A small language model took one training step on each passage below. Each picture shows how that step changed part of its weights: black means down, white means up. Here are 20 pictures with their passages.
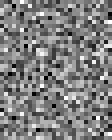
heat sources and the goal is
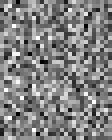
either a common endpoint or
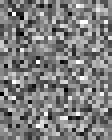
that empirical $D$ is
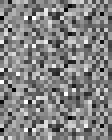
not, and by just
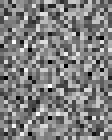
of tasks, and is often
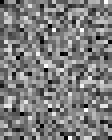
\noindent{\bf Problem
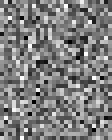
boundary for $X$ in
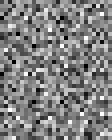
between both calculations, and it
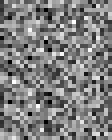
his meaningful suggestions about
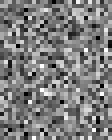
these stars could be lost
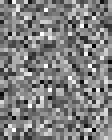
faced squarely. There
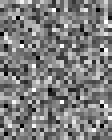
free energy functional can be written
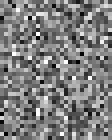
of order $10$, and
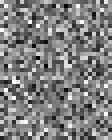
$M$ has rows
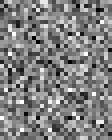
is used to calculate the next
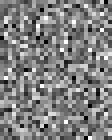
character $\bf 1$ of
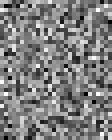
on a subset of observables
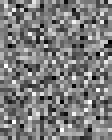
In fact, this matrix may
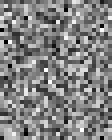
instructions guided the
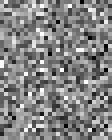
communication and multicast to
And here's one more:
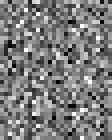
It is non-negative,
